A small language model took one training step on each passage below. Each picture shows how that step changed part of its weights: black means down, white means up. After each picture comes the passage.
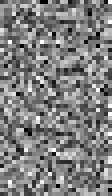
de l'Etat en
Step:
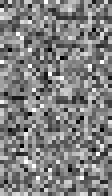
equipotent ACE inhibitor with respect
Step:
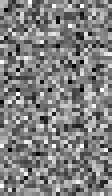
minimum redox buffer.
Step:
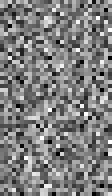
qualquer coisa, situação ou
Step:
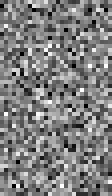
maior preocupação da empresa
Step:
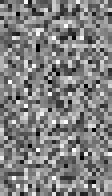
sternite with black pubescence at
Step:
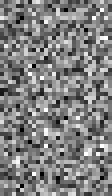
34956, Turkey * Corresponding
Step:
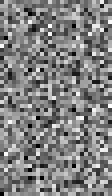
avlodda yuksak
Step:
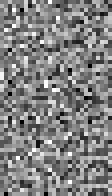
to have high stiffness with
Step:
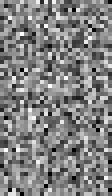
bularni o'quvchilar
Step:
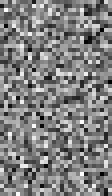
this period. Communities are considered a
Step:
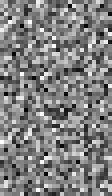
a gestão de resíduos,
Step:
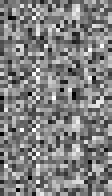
jihatlari Majidov
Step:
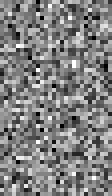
psychological (Appleton et al.,
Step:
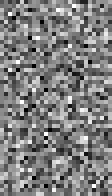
of one-dimensional elements has been
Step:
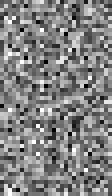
va jamiyatning eskirayotgan
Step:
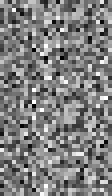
Ratio of Age Ratio of
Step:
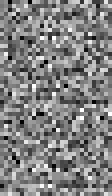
concerns as vast amounts of
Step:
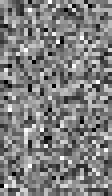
differ depending on which organization conducts the
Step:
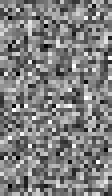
Stewardship sowohl als
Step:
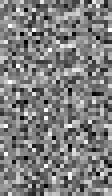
тазовых органов —
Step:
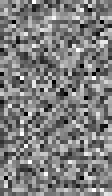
by presenting his biometric feature.
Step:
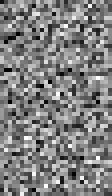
Humanism seeks to create a society of
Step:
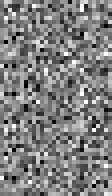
the analysis, the financial management of the
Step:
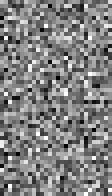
received is not valid which will result in the
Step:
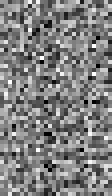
study. Processing is done using image analysis
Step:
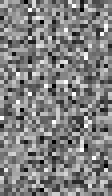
cell types and their interactions with each other is
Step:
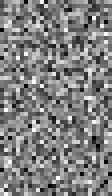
В данной статье с
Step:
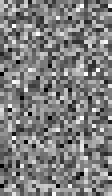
the older audience, such as direct
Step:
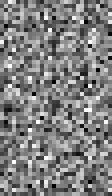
coating is destroyed, the
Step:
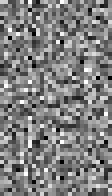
to Refrigerator S. A.
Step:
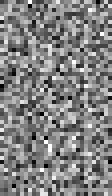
archaeological sites from road
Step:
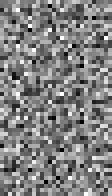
thrombolysis were treated with tissue
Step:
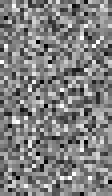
before being injected into the grid. As
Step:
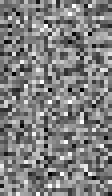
protect the body from free radical
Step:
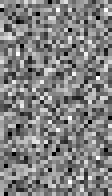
is typically applied to sequester different
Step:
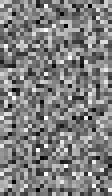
from the PVN to the NTS
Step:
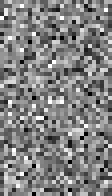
practitioners are understood in
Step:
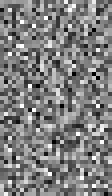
and testing process of PS6. This
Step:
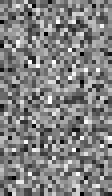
intilish, baxtli
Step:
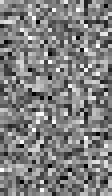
indicators for informal or ad hoc
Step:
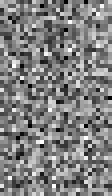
final radius branching geometry
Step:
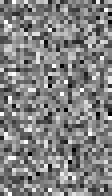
boshqalar o'qituvchi
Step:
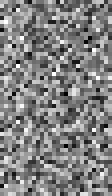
маси та 25 т/га
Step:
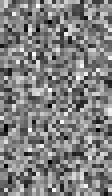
be ideal. The flow rate was found
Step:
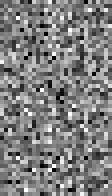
becomes inactive after one operational cycle
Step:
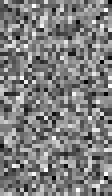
Brandom, R. 2015. In the
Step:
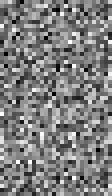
Table 1. Three themes
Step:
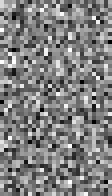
leads among GraphSAGE models,
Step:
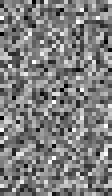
the Association des Anatomistes
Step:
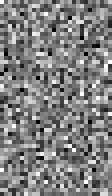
new appropriate preventive and control measures to the
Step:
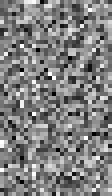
Hata model for calculation of path loss
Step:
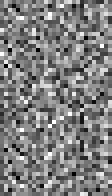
and the drawing of insights from
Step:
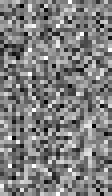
Políticas Públicas;
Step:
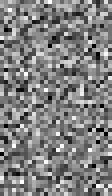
that everyone can benefit from it?
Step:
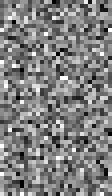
por menores de 16 años, según
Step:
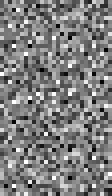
дохід населення в
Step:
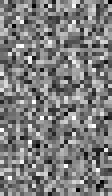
and husband. Figure
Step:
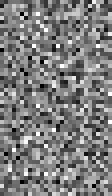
acumular 24 barridos con una
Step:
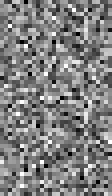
to worship, and ritually
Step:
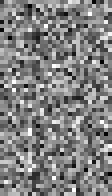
birma-bir amalga oshirdi.
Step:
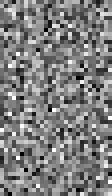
its proportion, expanding first in
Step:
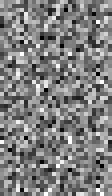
se muestra la tabla que permite el
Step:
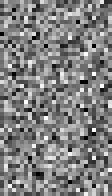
про пастирський
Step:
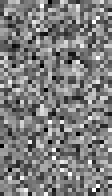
Bola Karet.* Abstract:
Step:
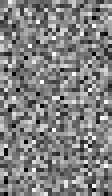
models, these can include enzyme
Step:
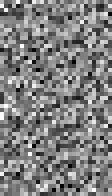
a spatial criterion. This selection process will
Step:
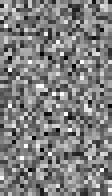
dell'impatto economico
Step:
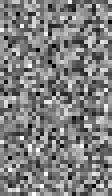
The missing data are the comparison between
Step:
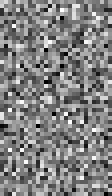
and simply not recognised in certain
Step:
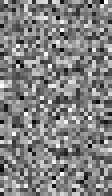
Comm C. A Paradigm for
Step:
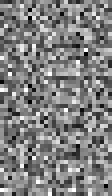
Mensch in Zukunft nicht
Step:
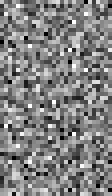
jarayonini optimallashtiradi,
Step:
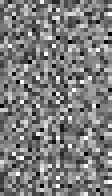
состава кредитного
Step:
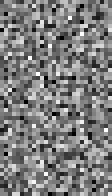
interaction: Web technologies in education. In
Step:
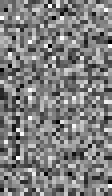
(2019) Influence of internet
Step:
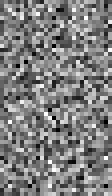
stress in Germany (Riedesel
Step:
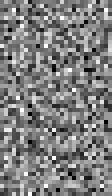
«*veritas fidei
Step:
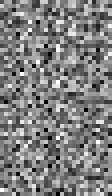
constitutivos del orden social, y por
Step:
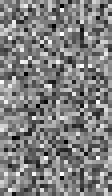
is a pity that the founders,
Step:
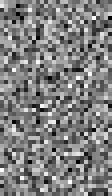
be assigned to a specific user – it
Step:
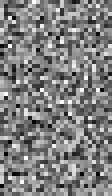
teach in vocational program? Please
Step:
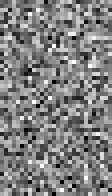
orgânica nos solos e
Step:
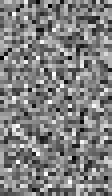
taught to the students in a
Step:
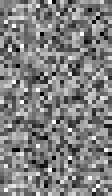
reja qila boshlaydi.
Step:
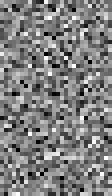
country, the Republic and democracy, and
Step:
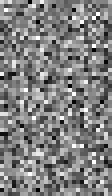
forest fire detection using a protocol for
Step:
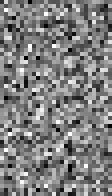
agressão física,
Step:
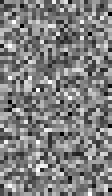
discute o RC a partir de uma
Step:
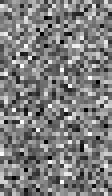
leader, chosen by the participants, provided
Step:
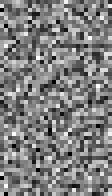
absorption corresponds to the fundamental
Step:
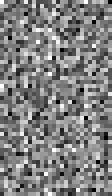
our gene of interest. 16 edges
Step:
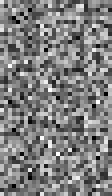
exaggerated language Poor
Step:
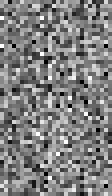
increase the company's investment in the form of
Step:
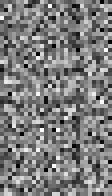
bilan kutib olingan.
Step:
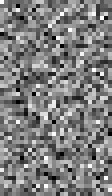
La Colmena N56,
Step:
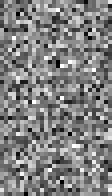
their wings closed, fall down and
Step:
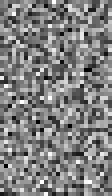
to the paste. The paste is
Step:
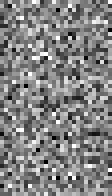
yangitdan o'z holiga
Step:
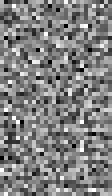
emerging field of software engineering,
